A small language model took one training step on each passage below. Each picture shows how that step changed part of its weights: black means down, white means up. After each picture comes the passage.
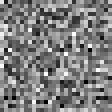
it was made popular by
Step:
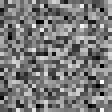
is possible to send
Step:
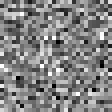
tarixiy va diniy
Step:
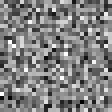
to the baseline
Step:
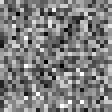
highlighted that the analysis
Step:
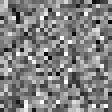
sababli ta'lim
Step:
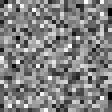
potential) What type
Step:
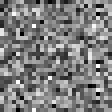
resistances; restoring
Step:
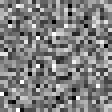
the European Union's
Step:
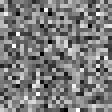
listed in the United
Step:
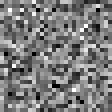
approche participative,
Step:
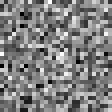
In this study,
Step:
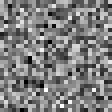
between China and
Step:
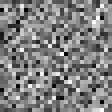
Мельник А.
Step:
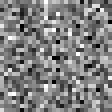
meyletse de
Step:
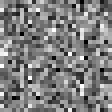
het totaal der
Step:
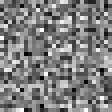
the autonomous power is
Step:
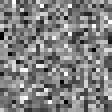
Small flying
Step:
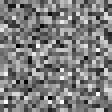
in anderen
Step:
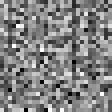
diagnostic information system.
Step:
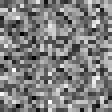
geografiya va
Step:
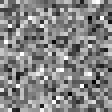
технологій в
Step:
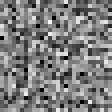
free space for a free
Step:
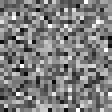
ferramentas políticas
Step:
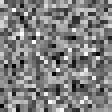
la recherche
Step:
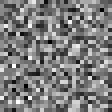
in Abha using a
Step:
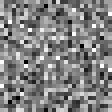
contemplating a
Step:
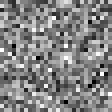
в выражении
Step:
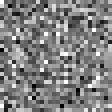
become superficial or
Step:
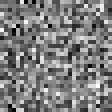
c, output f
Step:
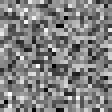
las directrices sobre
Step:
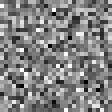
than $m_V
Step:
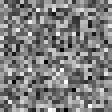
to increase as sea surface
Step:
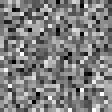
relatie is mij
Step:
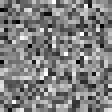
certain damage state
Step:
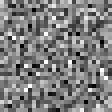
ao julgar a
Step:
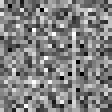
civil service of developing countries
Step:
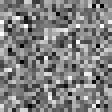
prisional totalmente
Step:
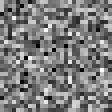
sterilization carried
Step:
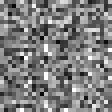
were any significant differences in
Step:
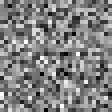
will act as the technical
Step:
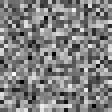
me'yorida rivojlanish
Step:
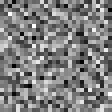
dos mesmos.
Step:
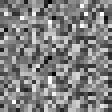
The method presented in
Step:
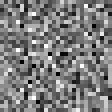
kebenaran itu
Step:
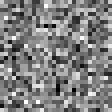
que les années
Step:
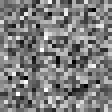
de que nada se
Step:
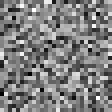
Drowning b.
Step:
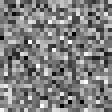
whereas nearly half of
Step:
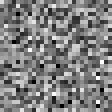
employed to generate new
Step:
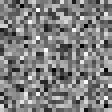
to process the regular analysis
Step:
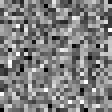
accessibility from Earth
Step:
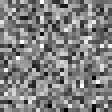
o'ziga ishonch
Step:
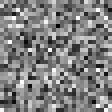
timber appearance
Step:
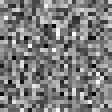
que también funcionaran
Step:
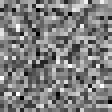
desde o estudo de
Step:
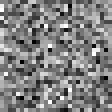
histórico de
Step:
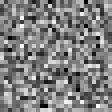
color pattern.
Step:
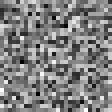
confirmed that the online
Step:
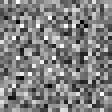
Abstract The transient
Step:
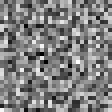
and environmental parameters are
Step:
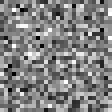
functional hierarchical
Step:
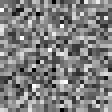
call to action for the
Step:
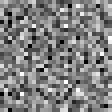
5 stamens with
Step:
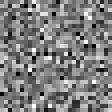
domestic issues is crucial
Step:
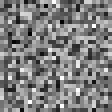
should have nothing to
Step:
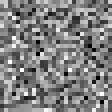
amalga oshiriladi.
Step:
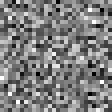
yang tidak sama terhadap
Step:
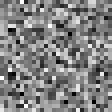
з особливими
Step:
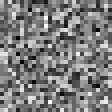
asosan: -
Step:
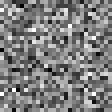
neanche nelle
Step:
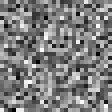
de actualización de
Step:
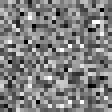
any recycling project
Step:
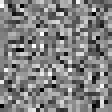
composites (see
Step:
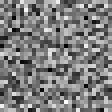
in der Eckhel
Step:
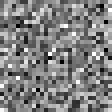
various codecs
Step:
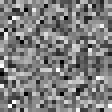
NATURAL AND
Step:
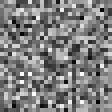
geographical specifics.
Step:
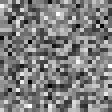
on this blade shows
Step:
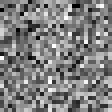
experimental studies have been carried
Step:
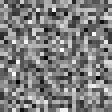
to the cluster in
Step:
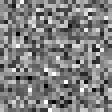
with ultrasound.
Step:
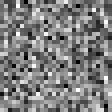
3. Results and
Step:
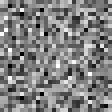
também relações,
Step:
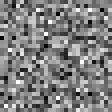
with long-term
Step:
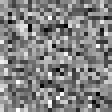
responsiveness were
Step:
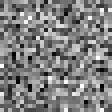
X is who he /
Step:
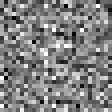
a non-zero
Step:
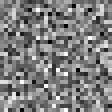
in African literature
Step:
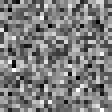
L, eds.
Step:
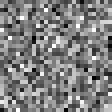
pelos estudantes,
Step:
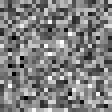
change in physical density.
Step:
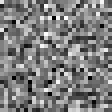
Materials and
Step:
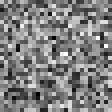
of great evolutionary
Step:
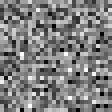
that also generated tools and
